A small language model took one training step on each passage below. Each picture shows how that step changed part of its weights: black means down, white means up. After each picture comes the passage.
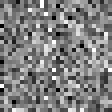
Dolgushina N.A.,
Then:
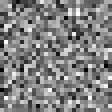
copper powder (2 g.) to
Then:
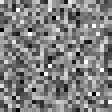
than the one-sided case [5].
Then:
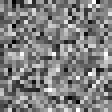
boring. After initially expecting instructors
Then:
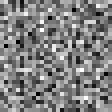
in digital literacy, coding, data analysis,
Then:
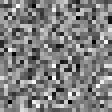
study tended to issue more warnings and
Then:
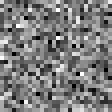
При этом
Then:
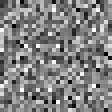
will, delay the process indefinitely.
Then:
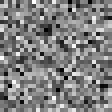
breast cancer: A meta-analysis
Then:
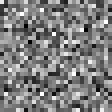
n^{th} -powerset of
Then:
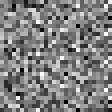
fast-paced, high-volume
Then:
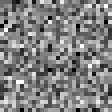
tramadol in the treatment of
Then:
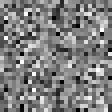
had a higher level of education - 9%
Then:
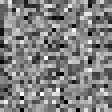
every 20 time steps by using the second order
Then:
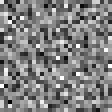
those of the non-catalyzed
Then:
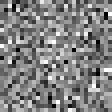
Correlation, and multiple linear regression analysis.
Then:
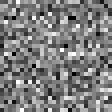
prior research has explicitly linked startups'
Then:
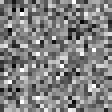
issue of opening the floodgates.
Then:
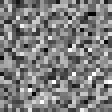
Game “My Dao” on Value
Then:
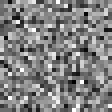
depicted in Figure 4-1, is expressed
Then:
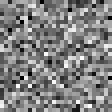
but those in the long-term sleep
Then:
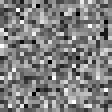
rights are systematically co-created by
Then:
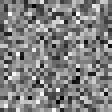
different types of shrub was the main
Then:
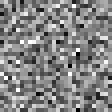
on taxonomic analysis for further management decisions to improve
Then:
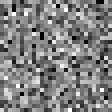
provided by measurement standards and corresponding indications with associated
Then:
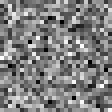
by adding sterile physiological saline.
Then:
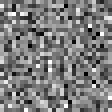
generations but also as a cultural identity marker
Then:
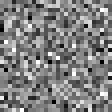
back 3 temperature of ZBW compared to
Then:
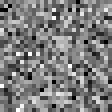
to examine the relationship between fathers' involvement
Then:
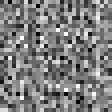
classes $[X, x, \phi]
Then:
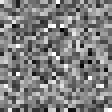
5 4 Matrix 3 - Setting default
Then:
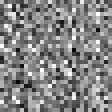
properties (FAN, NH₃,
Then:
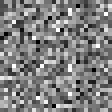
the results of a scientific project to a large community
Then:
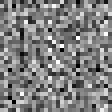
learning in the department and also to make research
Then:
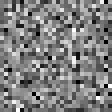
against Vero cells and most were found to have
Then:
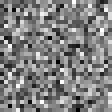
left, and the interest rates come back to the
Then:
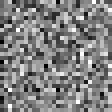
25% of the area. In the
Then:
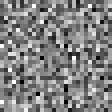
and post-biotic; inflammation
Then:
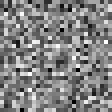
define the dynamic loads on cargoes during
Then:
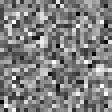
a team of rescue agents is known to
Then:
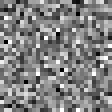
give final approval of the version to be
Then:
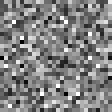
the characteristics of both the colloidal and true
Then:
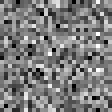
Scene, Method: EVI, Band
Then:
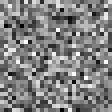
comprises 517,9 km² and the
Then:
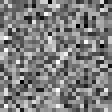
The second edition was developed based on an analysis
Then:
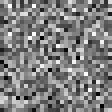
and N results (Table 1). The complexes are
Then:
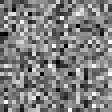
already recorded from the West of Ireland
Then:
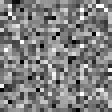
phenol system. Percentage of individual amino
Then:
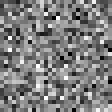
5. Dangbogboru
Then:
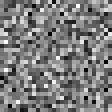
space; rarely fuzzy e^*
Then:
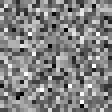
that we could use the type *T in
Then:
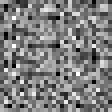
determine how to minimize time in the AR System
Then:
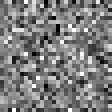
Environment and Water Management. Germany: Julius
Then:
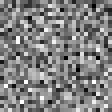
psychological symptoms in long-term childhood,
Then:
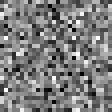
not need to add anymore commodities for
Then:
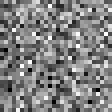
the lesson lasted more than the first.
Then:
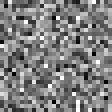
learners to overcome it. It also examined the
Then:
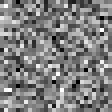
nanoparticles using *Sporosarcina
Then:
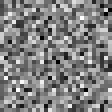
the type and characteristics of input components used for the
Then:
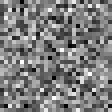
to 0.2mm that is 60%
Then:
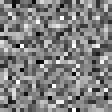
carbonyl double bond of the activated complex and
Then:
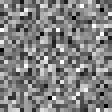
study region, with a two-week interval
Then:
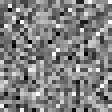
leads to plasma leakage, vascular
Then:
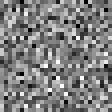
to secure its international environmental commitments and
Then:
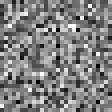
of stain, enamel stiffness was assessed
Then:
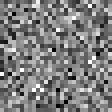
finally selected. 7.2 Formation of
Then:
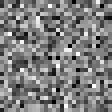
M., 2001. Rapid object detection using
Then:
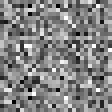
(OP “SESG”), has
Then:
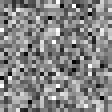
disadvantaged community targeted for investment by
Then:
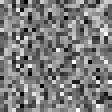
= Moderate challenge (50-60%),
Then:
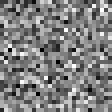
mortar coating thickness E_c 10000
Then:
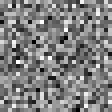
predictions for observable gravity phenomena as the modern
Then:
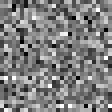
giving origin to the panicle
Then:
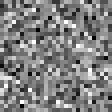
the increase in household waste during Ramadan
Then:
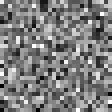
The mean and standard deviation of stress,
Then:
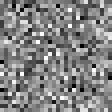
absorption caused by a wider absorption surface area due to
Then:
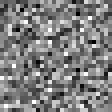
kind of human mission to another celestial
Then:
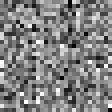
decreasing and breaking up prolonged occupational
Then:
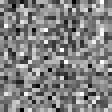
added into three flasks with volume 20 ml,
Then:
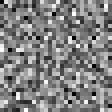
As a good outcome, they achieved a target of
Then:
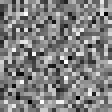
of the texts). In examining the
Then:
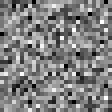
role in the reduction of poverty has been conducted
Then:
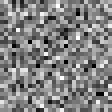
in clinical trial stages, complicated and very
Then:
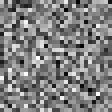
corporate agents was one of recent origin. Hence
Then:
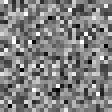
in understanding the essential demographic characteristics of the
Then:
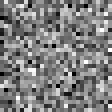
production To identify the surfactants facilitating
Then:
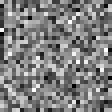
level of 0.05. H. Long
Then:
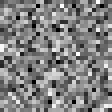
1 Gymnosperms) used by
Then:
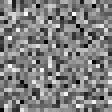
as possible as of primary importance. We used the
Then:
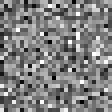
This will invariably enhance their level of engagement
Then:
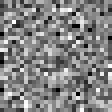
the environmental effects of material consumption, the majority of
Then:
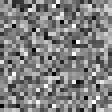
noodles starts to deteriorate at
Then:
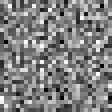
and implementation of UF-NBS in Europe
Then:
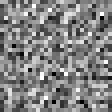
and 35% [2]; in potato
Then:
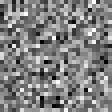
of obtaining new information. 5.
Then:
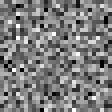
into a cell always goes into α' in
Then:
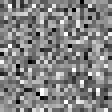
and transmission line standards, we apply a nonlinear
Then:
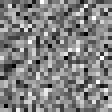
2014 price shocks, which have called into perspective
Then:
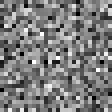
belong to the age group of 46-55 years
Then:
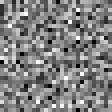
of the treatment or control into 138 the
